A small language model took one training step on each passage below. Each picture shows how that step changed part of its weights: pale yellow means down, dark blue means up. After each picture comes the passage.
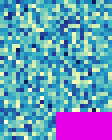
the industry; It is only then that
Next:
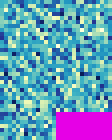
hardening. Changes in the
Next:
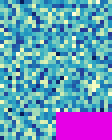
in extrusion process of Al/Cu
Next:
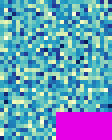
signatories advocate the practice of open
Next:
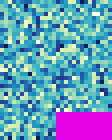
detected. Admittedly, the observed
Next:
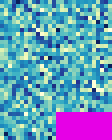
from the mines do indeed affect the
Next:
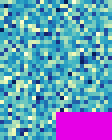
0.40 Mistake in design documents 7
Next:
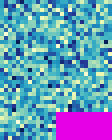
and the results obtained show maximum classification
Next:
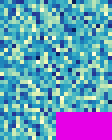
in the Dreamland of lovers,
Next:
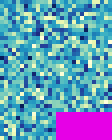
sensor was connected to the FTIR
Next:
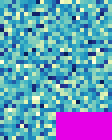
production costs covered by the member
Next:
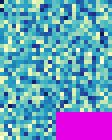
can elevate the incidence of acute
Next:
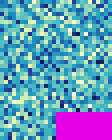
nanoproducts, which will allow to
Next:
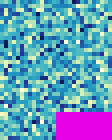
plan for 2022 has been worked out and will
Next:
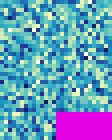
an appropriate size for a
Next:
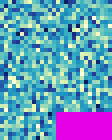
(PFSA)-based ionomer
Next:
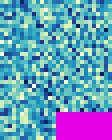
change and land use change by modelling
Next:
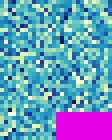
con la violencia sexual
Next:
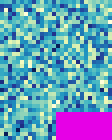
plot is used to describe the results
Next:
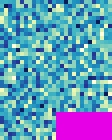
22), has been found reliable and
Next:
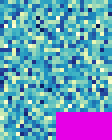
RESUMO O presente artigo
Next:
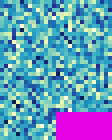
attacks, no work has jointly
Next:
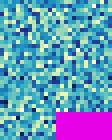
on building environmental performance by considering a
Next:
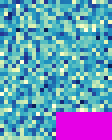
the ones measured on reconstructed
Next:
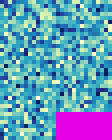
for NSW. (2021). Future
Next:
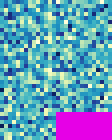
a range of non-state actors
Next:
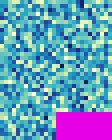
disclosure improves market efficiency.
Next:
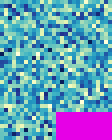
estimated the amount of iodine consumed
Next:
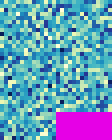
sample was undergone a preheating treatment for
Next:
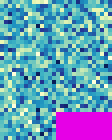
machine learning for geographically
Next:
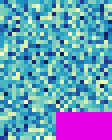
CCs marked in the gold standard.
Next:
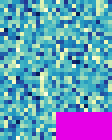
should not exceed the maximum
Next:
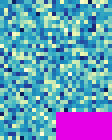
free membership of the Group and
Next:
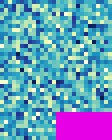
of the original and reproduction of the
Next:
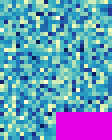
Edinburgh Napier
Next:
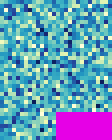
objective of sustained release
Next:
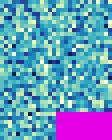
has designed a range of software solutions that
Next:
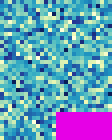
fine needle electrode are not
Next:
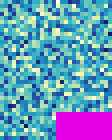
accurate and representative of cotton
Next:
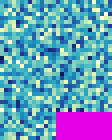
cited in Colquitt et al,
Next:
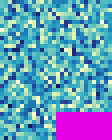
exceed this level. P90 is
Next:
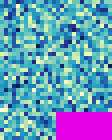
the components of the magnetic
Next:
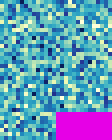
have been defined recently in graph
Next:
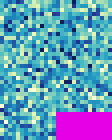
Simultaneous multithreading
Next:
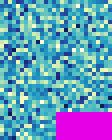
the differences between the groups diminished within
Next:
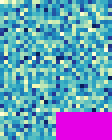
foreign language (V. F.
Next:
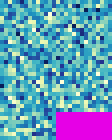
response to intrinsic and
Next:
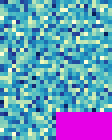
Percentage (\%)} =
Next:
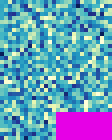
sectors. Assessments conducted in
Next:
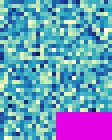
IgE and hypersensitivity
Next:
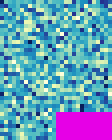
frames. Hossein Mousa et
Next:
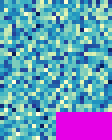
images were resized to 160x160
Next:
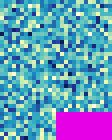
An increase in aphid population was responsible
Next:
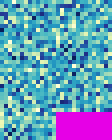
, K_1 , K_2 were calculated
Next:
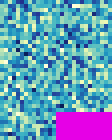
are the subject of legal regulation. There
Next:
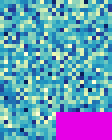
matrices obtained from optical flow algorithm
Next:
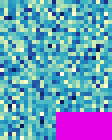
so it is necessary to verify in the
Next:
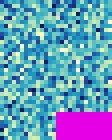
GIZ, Norad, Save the
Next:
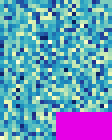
or people with visual impairments. It has
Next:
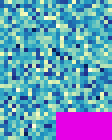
concentration was observed [90–92]. It
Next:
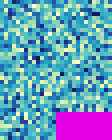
security issues Other Software,
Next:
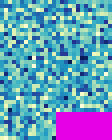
studied by storing seeds under
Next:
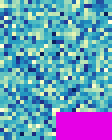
Rural Development Project Across
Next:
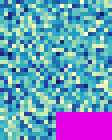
the definitive diagnosis of
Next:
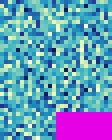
forget Mary's role in the lineage
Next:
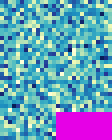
Kinloch, A.J.,
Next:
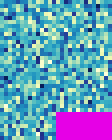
a deep neural network (DNN)
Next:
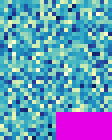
result indicates that the degree of
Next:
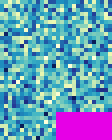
two additional epochs over the
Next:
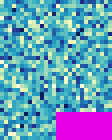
Rise in Machine Learning
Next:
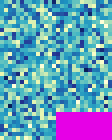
movement culture and the acquisition
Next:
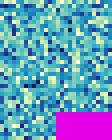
= \emptyset$ for $i
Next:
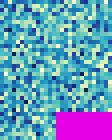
of the prefix ‘bi-’
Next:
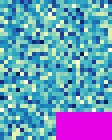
physical parameter that can be attributed to
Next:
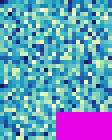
between hot and cold fluid and a
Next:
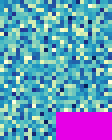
loyal and honest mind,
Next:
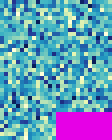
between farmers and veterinarians 1
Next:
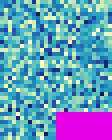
pre-determined directional
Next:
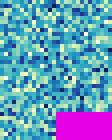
vegetative cells also transformed into
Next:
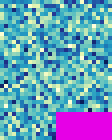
Author MMM designed the study,
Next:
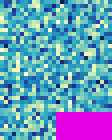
DBH of the analysed trees is
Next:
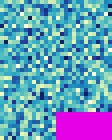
SOUTH Europe Deliverable
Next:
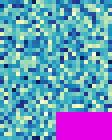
in the region (Arco 3,
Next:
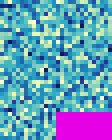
measured peak area (A_i) and
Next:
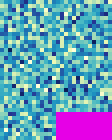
do not focus their lessons on language,
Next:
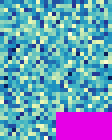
citation references remains inconsistent
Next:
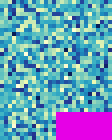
contain a stack of layers. The
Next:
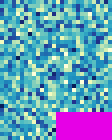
regard, electronic dictionaries
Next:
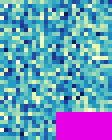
the date it was treated by the last
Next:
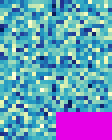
POTENTIAL OF
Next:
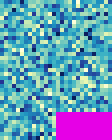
High 2. Evaluating the possible
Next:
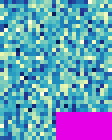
Publisher's Name :
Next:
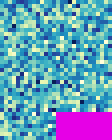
reveals that Bangladesh is one
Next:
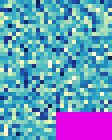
in presence of dissolution medium
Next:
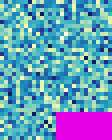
optimize the deposition and annealing
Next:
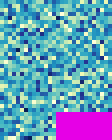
gender differences in care roles are
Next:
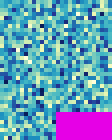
Ciudad del Cabo
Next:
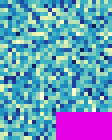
or heterojunction solar cells
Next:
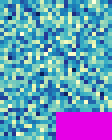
can be expected to receive larger
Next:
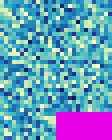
Tweets Vocabulary Size
